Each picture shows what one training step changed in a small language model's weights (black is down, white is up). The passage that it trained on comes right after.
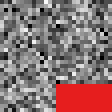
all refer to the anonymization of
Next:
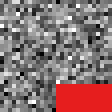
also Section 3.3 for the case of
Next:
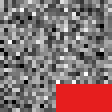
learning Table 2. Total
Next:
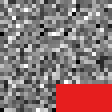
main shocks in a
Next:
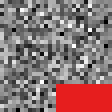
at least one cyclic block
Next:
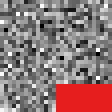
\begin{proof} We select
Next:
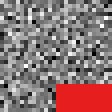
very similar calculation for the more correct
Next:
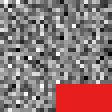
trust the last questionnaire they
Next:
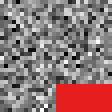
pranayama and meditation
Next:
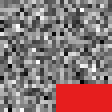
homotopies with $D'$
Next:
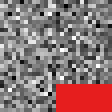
$$ and half of it contributes
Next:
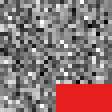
\end{equation} holds.
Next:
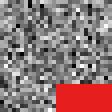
linear matrix Hamiltonian systems. This method allows to
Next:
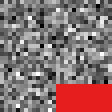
exclusion process, as was first
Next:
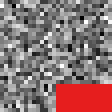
The manuscript was written by
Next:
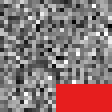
mapping $\phi:V\to V$
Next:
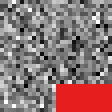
the electrons with a uniform spatial source
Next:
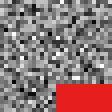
This method is applied to solve the multiple
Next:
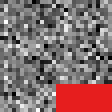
a heterogeneous AWS cloud
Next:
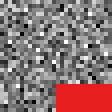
factor. Monopoles in the
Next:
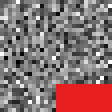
believe that Hasse constants
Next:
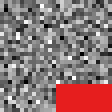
the safe practice of TM
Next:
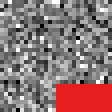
consume, save and invest
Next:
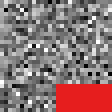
earlier editions of
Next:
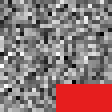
energy gammas in the active veto
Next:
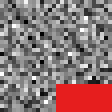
given by pairs of irreducible
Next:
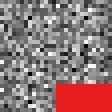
these mentalities and the related practices
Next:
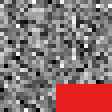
Deliverable 1.3)
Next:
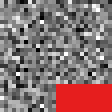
\be \label{stab1}
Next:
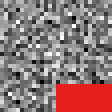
(APSK) constellations
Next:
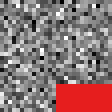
connected. Let \begin{equation*}
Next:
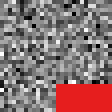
we will define a distributive law of
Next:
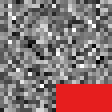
move in a particular direction.
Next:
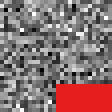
of the pressure $p^{(n)}$
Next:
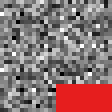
leading or subleading jet
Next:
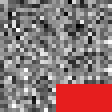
archivePrefix =
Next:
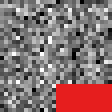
$\sigma^2=200$ which corresponds
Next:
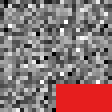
identify a periodic behavior, although
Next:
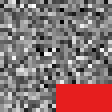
a representer equation that relates the mean
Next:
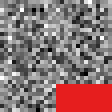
An algebraic method for calculating
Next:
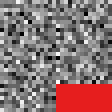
like nanowires, either the
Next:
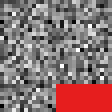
with respect to $z_0,
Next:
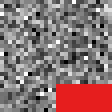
In 56%, etiology
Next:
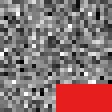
lattice $N$ which is a free
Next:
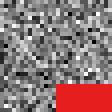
an ideal tetrahedron, here
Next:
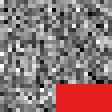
values.^[10] In view of
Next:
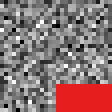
but an active construction of meaning. The
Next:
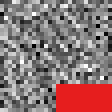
top of curves, indicating that the
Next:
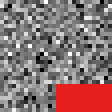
the normalized arc lengths of a
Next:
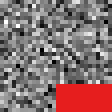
for high-velocity trauma to
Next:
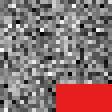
suspected variability of the
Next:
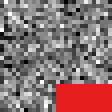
modules, (co)torsion
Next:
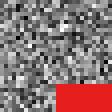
Suppose that the radial electric wave
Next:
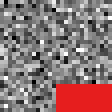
Task conflict on employee
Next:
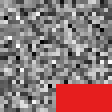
Over the {Network} and
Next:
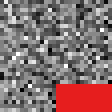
different values of a parameter $\varepsilon
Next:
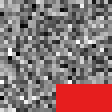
we have not in fact proven that the
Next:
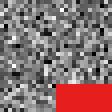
$S$ denote the switching element
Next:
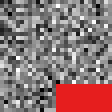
in order to remedy a personal
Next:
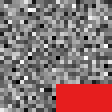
realm is the transparency of
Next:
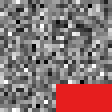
ambient isotopic}.
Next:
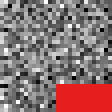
the analytical formulas of the corresponding
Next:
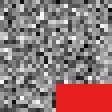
KJO, data analysis,
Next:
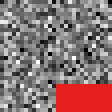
for all partners to contribute for the
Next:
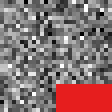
resume the fundamental question about the finding
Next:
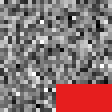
From \eqref{eq:rho2}
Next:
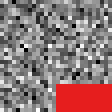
Accuracy And Numerical
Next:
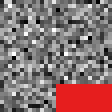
coverage. However, poor positioning
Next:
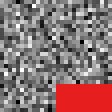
to pharmacies have been used as
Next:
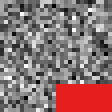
projects from Harding's final years
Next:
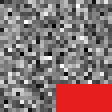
nonfinancial performance measurement indicators.
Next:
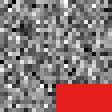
Nigeria's full participation
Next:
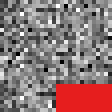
have sustainable, transparent and
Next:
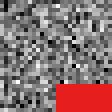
\integ\ strict monoidal
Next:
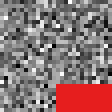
of Lemma \ref{lemma}.
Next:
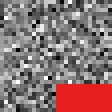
general background that allows for linear perturbations
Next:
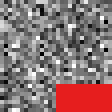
countably compact regular perfect space
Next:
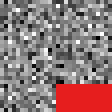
begin to differ significantly, being higher
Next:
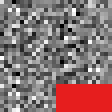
Crimean Federal
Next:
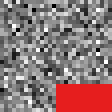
by Jiangsu Province
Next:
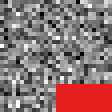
or right) $H_*(R;
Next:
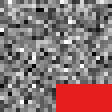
on the material layer; Pa;
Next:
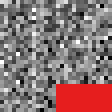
disregarding some terms that do not
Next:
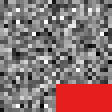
of landowners stood out to
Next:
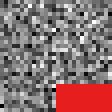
peak at the lowest energy corresponds to
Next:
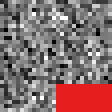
the fixed-sized kernel
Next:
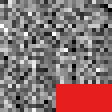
diagnostic against the slope
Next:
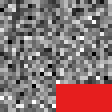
hand side of (\ref{de2})
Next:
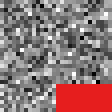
The time-factorized QFI
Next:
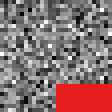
that for all $\sigma\in
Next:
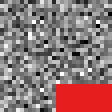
and after RL training. We observe that
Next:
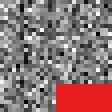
articles and thirty five
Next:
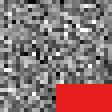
not enter in the definition of the
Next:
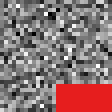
it from \eqddiof.
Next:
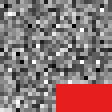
\underline{a}$ is again an
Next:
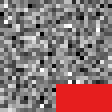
\noindent{\it Proof.}
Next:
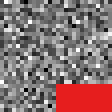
boundary}\label{s3} The following
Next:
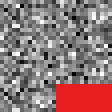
"Implementation of
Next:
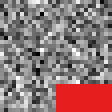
is of crucial importance here), the
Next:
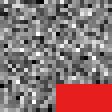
website are possible. Partner
